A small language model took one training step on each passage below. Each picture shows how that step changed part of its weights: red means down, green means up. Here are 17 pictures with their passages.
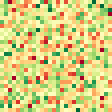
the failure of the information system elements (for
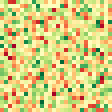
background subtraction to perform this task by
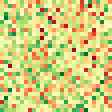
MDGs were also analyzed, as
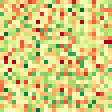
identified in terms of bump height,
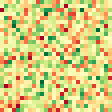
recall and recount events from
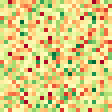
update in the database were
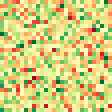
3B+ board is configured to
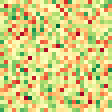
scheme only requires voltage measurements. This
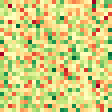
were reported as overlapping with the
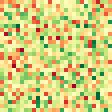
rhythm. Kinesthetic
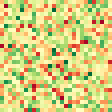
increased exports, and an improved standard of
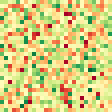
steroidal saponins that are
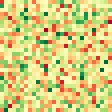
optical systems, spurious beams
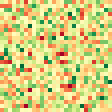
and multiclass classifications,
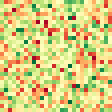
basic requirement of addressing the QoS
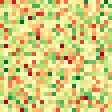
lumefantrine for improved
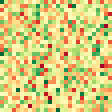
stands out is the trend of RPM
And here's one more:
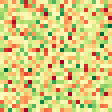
small fraction of the reformate is
